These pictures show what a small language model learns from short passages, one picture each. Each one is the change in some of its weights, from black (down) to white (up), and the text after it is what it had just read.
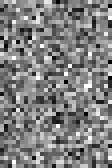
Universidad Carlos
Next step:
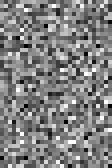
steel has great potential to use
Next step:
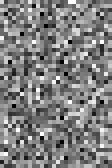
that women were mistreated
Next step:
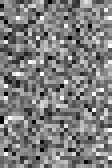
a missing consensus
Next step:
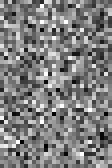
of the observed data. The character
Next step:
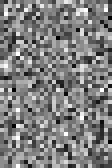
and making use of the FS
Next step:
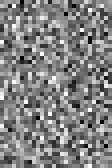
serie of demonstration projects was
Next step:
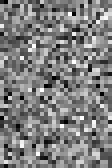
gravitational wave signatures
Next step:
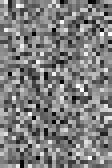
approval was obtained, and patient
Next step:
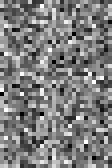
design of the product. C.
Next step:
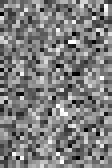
Key: C1 and
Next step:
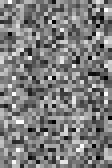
needs, or they may learn
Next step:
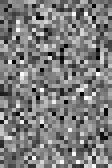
their professional strengths. The results
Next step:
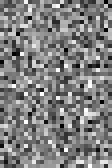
Annotatsiya: The
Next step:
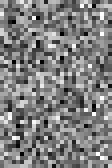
assessment strategies—live marking
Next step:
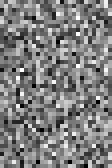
arising from digital transformation and
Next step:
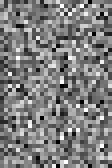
connecting the l th
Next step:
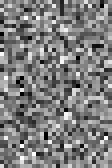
To it, few drops
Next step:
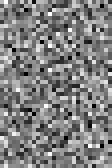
solvolysis are mainly used
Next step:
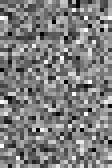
techniques are games,
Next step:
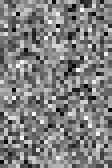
in comparison to TD-A
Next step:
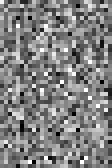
of these issues began to
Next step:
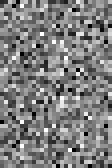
factors as weather conditions,
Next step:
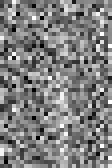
in the amputation group indicates
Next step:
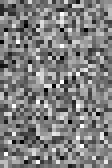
mass labour, shedding
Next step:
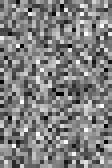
Corresponding Email:
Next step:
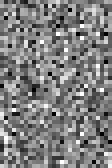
be further clarified. If
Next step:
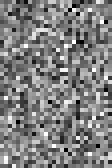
shall be put at constant
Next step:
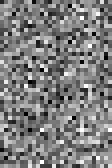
lower than planned. It
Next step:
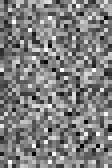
the Gmail service on
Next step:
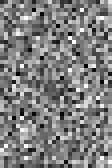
showed that HNTs with
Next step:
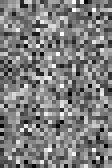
the AVE for each
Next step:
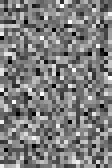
even possible. Figure 2.12
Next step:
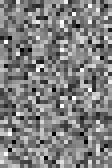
reinforcement) but also the
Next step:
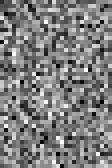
ages of 58 and
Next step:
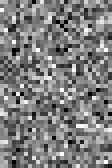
the activity of hvKCC
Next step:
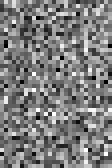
people died and a similar number
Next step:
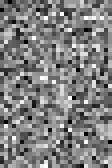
at time t . Additional parameters
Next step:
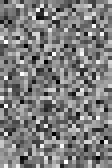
negative reviews, lack of
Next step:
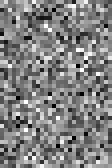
The evolution of mobile communications
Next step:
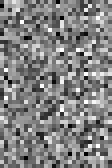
The dynamical formulation is based
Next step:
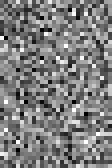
the options for both focus groups
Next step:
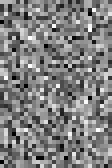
women who routinely
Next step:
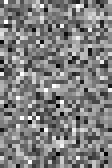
Prospective, Randomized
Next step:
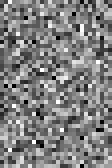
and story in 'A
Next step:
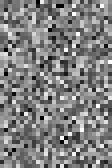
via designed microwave
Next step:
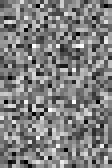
use of the roller provides
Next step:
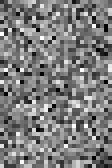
their classroom teaching. High concept
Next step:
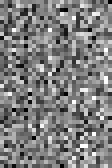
have shown how an artificial
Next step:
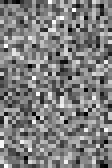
scopula (Fig.
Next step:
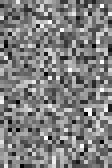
the Institute of Medicine
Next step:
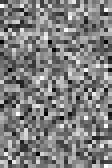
complemented by one policy
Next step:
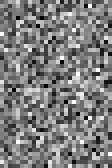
cooperation with the research, including
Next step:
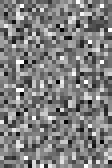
provides a deeper insight
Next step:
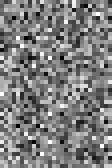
Lord is considered one of the
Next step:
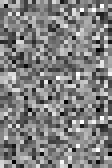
totally bounded and
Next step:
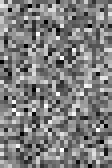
Additionally, the modified zeta
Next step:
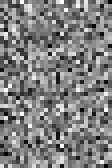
Marketing Information Field
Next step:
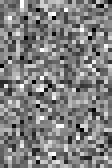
were segmented into
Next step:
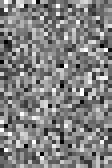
Animals at the University of
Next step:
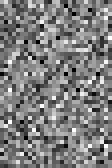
between an intensification and
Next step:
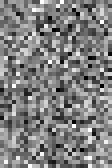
weight. Aspirin was
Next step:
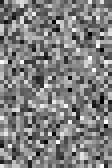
of Anaemia overall,
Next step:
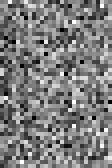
only Comenius but our
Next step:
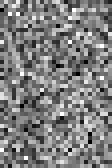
C is a locally direct product
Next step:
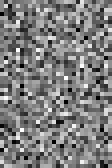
from primary and secondary sources. A
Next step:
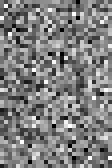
this study show hypermetropia
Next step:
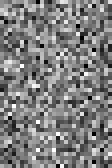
that the farthest point
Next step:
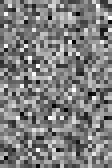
a call for revamping
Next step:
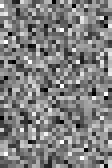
Thailand *8.0
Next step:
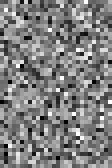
The packaging is intended to
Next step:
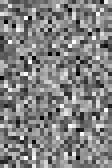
[10] experimentally studied
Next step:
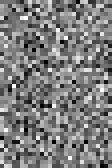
referring to different groups.
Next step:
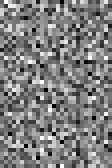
user exploits a community to
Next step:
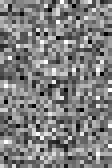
all other ceramic
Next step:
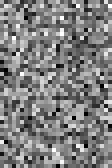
ACA-401D period
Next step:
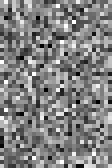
cheilitis [5]. The
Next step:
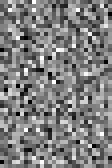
there is any difference in nerve
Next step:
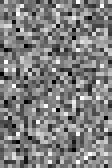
from ARSF flight
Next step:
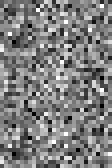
priorities of a set of criteria
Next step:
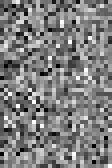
actions and establishing an obvious
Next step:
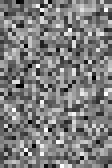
marked; the auditor
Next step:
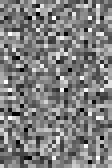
company established in 2012. This company
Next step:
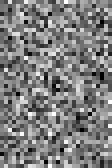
to build, but it has a
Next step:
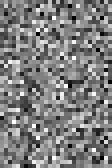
percentage of moderate to
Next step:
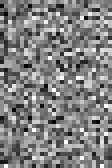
The proposed Architecture
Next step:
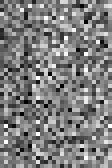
the sick as much as human
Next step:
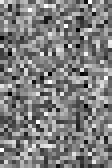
a cosine lobe
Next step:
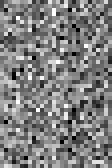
verification of data, central data
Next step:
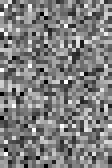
microbial metagenome
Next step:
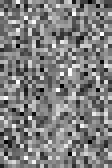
equations [1] with
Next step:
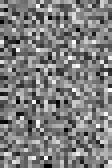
careful about these relations since he
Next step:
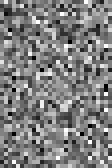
animal species to be used in
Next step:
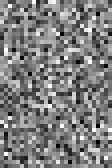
the self-organization feature
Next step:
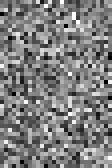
to the damage caused
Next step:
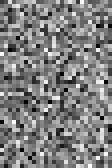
to enhance accuracy and minimize
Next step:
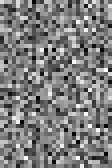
context, it is important to
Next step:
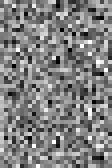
Department of Physics &
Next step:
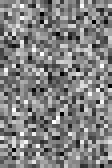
Students by Primary Data
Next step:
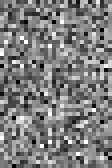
number using the COA method,
